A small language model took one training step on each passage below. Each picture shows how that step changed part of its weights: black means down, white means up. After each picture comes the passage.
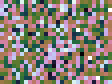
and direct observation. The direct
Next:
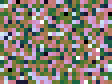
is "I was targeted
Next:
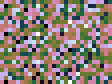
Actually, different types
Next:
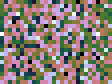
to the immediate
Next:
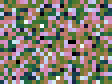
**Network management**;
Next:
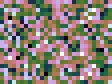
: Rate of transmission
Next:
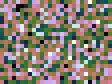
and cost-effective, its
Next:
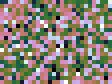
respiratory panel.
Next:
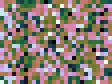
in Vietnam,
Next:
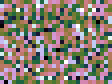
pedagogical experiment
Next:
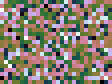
part of the general public was
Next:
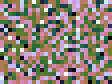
and forces users to carry
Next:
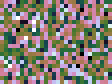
of 9 over the FS.
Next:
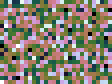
a paucity of
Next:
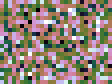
FIGURE 4.
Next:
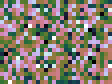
Evaluation System for
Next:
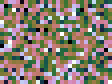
highly reliable after a
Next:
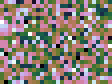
activation energy tends to
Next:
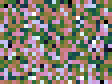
amount of loans.
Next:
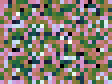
category as many as 2
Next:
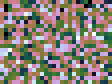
others felt it was
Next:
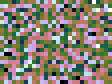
Systolic BP
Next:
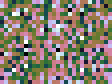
We do not have certain
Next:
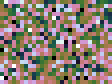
in diagnosing various
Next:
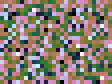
emission (Figure 1 and
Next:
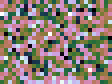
data from physical sensors,
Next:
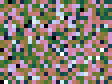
structured teaching programme.
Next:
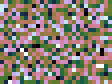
the g loads was assessed
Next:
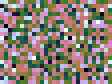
Nigeria, there are
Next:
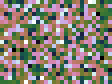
materials in design Consideration
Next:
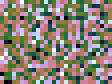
University of Minho
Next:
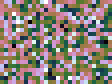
Donati, G.
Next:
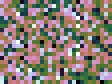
students to use knowledge to solve
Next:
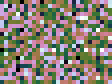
to dynamic facial
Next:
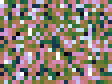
Trade using digital technologies
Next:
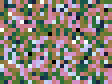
is employed to optimally
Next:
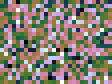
strip sources.
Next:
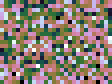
relevant in the regional
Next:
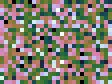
a second surface approximately
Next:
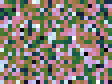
the second largest concentration
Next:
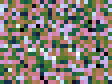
the boy dance).
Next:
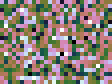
of the film (LC
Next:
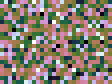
each subgroup.
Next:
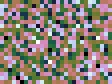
the study. Total sample
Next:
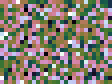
for several years support these findings that
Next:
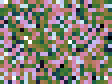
measuring tape. The
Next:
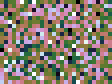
to strengthen a
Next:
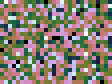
times using single and
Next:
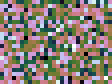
in the work of employees
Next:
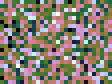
grain refinement was observed
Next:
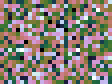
Helsinki UH
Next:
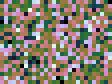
can be made thin enough
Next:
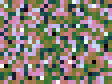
building components. The
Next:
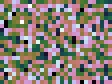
in which the classifier's
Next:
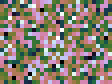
anneal, and an
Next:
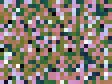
occur in the site,
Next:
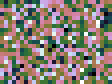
No. Particulars
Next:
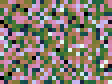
dose, and interval
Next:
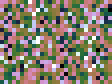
engaged literature.
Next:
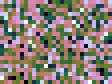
control, [≠]
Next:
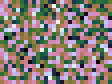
observed in as much as one
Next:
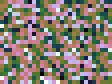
a threshold value based on
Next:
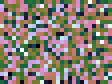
and the positions of the
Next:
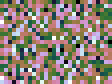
to create hydrogen
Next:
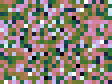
means of acquisition
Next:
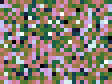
heart. Here the
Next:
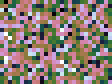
for correspondence: Miss.
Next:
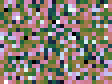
in it. M brown
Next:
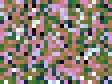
results show that the proposed control
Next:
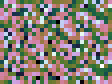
of Serbia,
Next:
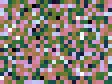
companies made the most
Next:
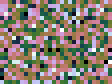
others may perceive them
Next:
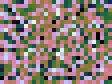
surgical procedures were
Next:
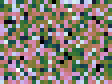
solutions to lessen their
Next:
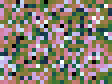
held in Santo
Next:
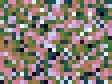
physiological attributes
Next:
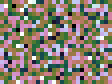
and ageing and produces
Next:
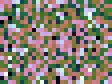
problems of musical
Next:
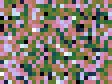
To validate the technical
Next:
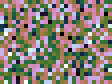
of info for users,
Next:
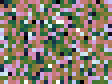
on the gastric
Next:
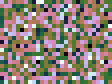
of Advanced Botany
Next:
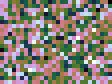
organizational factors which could
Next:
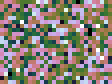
universal applicability of the
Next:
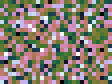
these diseases were rare
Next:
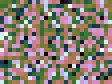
for rectangular wire
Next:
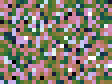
development of CS [15].
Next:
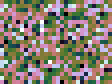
TO HJI,
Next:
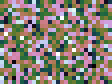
lower threshold for the
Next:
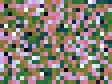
CeO _y
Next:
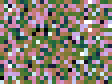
of PCL can be different
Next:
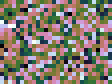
cell populations rather than
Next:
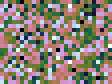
to try to figure out
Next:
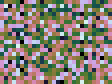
to learn and understand the
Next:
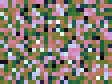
services provided. Pay community
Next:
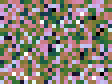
with controls. After
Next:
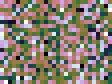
have been formulated: -
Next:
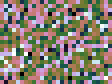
of the population size, number
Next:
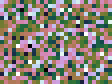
paper, a methodology for
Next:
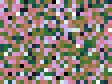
study examined the results of similar
